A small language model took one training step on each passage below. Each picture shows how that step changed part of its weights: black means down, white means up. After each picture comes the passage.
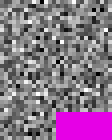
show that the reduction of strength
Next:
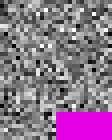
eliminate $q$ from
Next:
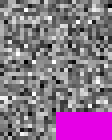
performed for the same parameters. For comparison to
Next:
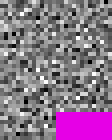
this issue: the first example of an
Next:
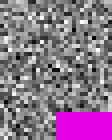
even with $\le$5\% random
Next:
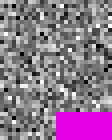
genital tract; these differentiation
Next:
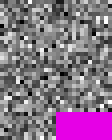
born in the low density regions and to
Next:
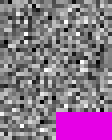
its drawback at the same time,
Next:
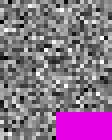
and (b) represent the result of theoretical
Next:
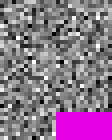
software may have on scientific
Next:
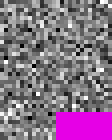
c) Lambda coefficient for summary
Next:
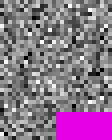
of them such justification was given in
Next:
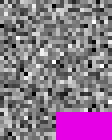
calculated as harmonic intensity weighted
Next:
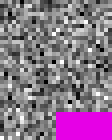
MI alone, as tested in our
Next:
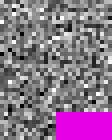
are shown below. Vertical grey
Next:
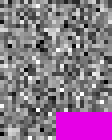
and for insulation material. Most consider the
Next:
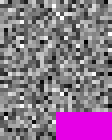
the approximate right boundary of the
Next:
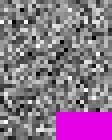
water molecule and the carbon
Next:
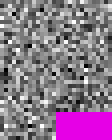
is anyway important to estimate $\lambda$
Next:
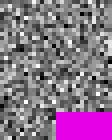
research. SCONUL members who
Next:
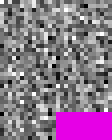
chain. We have divided
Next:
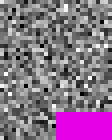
oxalate were prepared. The
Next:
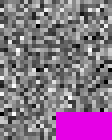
of which is an AND combination. The
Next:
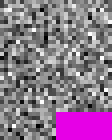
atomic or molecular systems lies typically
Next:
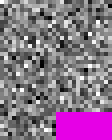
made in the following manner: First,
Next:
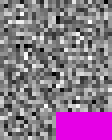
by the NFS connections to the
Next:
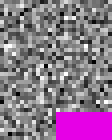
dissolved in an organic solvent
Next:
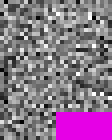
of galaxy-bulges as a whole
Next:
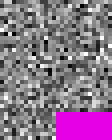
same time, there was a slightly active
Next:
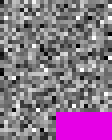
to develop evidence-based policies. In
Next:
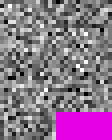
set, and thus would have decreased
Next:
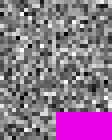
readers in mind. It ran on
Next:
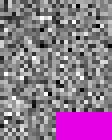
to develop monopnictide WSM
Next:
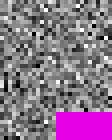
of ESWAMA and a
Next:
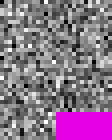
1–2 hours post dose.
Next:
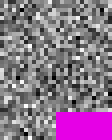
chemical bonding and lattice
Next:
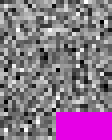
leaves of varieties resistant to
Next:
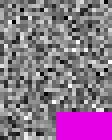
antioxidants on chromosomal
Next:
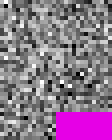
gets compressed and a highly
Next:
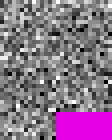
to social contexts. We show how
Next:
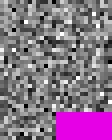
fixed by the two Cartan generators.
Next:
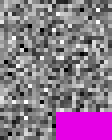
employed in quantum metrological
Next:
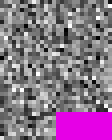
In this case to find out the major
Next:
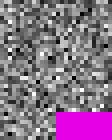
several directions needed for further study.
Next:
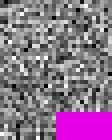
along the $X$ direction and $Y$
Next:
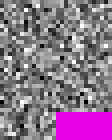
also like to thank Raphael
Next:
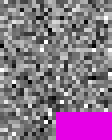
the previous section requires deterministic SPSs
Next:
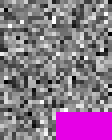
output of the Classification Head
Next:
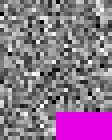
Not applicable Consent for publication
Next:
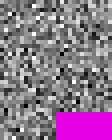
to another publication. It is
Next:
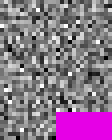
the longer is the code. For instance
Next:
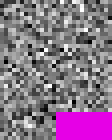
as surrogate modelling, where the
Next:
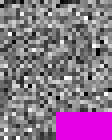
as a line from site $i$ to
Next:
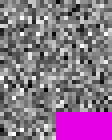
whether each event in a given time
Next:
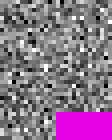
X Work Package 2: Practices
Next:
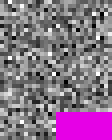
him an old doubloon
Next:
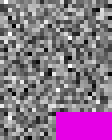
feel the impact is minimal or
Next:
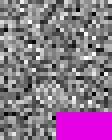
point with discrepancy greater than
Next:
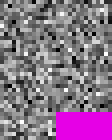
get carbon and nutrients from
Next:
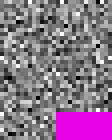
1 Changes in siltation 4 1
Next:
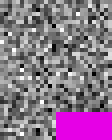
the width would require that features
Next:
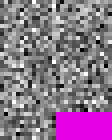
to the acoustic branch of
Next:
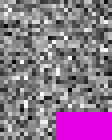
\item The most significant correlation in the
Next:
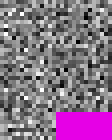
this expansion the Hamiltonian
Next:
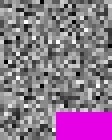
The transitive inference-process is based on
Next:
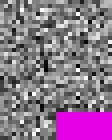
the segmentation of the lesion,
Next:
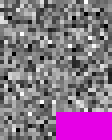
RA approach, which in fact simplifies
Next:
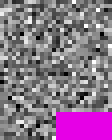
line edges can be observed, which in our
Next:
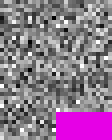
numerical results and experimental data is shown in
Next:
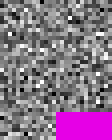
into a public available HEVC
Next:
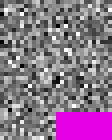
under certain peer influence and
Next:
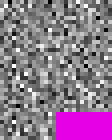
and\ \bibinfo {author} {\bibfnamefont
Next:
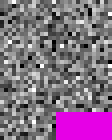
*The Hour of the Star*.
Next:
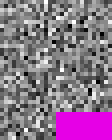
there). $M$ denotes mass and
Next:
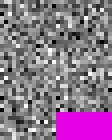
\big) \big] \notag
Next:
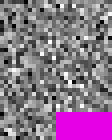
gave the highest equilibrium
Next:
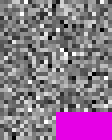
2. The observed population of insect
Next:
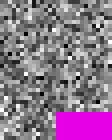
hours. Finally, the
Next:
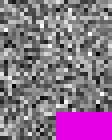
search space configuration of macro
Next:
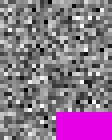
effectively doubling the trajectory
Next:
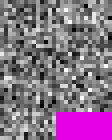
closer to Log $Z$ than to
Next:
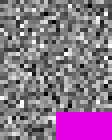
morning, hope rests on
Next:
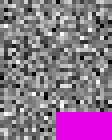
selected at the toroidal section corresponding
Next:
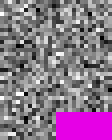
in devising practical cluster
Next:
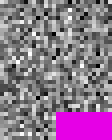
the interfering overlapping resonances
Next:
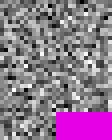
gold surface, the molecule rather
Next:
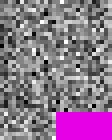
the morphology of the Universe at
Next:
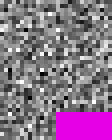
axial density and anomaly, this
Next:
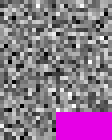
where auditing comes in handy.
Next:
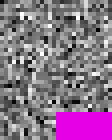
dashed curve, i.e., models
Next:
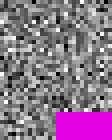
advent of new directional detectors with
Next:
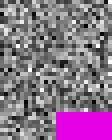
incorporates an attention level estimation
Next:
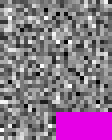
be an efficient and effective solution in real-time
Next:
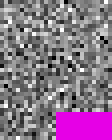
eco friendly practices,
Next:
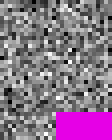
participatory workshop is due to be
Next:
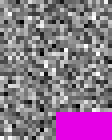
slab of material. \end{document}
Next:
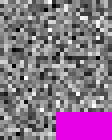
date span utility and temporal
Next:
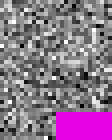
modified step-size (SL0
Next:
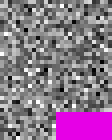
\section{Conclusion} By using
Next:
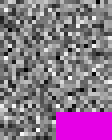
publications. Search: research on
